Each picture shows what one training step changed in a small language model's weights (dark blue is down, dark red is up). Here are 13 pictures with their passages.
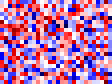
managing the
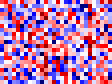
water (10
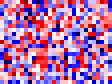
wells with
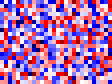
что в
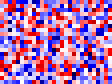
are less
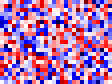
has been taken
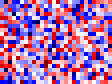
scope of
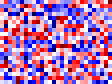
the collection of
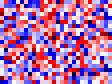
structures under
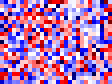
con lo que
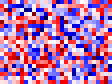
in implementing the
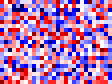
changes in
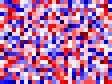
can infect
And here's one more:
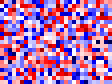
patients in
